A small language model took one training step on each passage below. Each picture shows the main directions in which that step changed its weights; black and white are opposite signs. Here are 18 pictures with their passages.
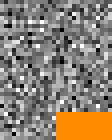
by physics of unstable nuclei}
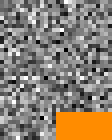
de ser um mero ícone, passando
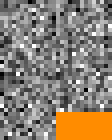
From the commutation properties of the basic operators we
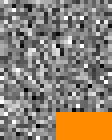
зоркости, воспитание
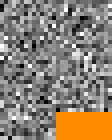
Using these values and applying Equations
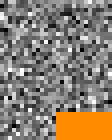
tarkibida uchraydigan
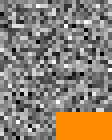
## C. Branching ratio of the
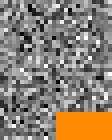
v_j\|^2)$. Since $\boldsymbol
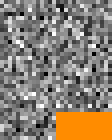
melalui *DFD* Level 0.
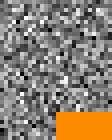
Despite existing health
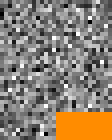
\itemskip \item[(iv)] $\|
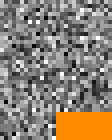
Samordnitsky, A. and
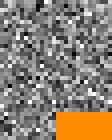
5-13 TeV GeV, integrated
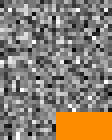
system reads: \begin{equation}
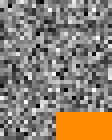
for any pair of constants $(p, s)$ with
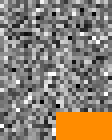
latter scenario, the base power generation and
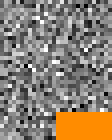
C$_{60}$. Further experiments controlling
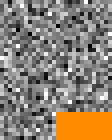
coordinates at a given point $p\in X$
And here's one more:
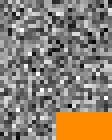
of the enterprise; b) stages of
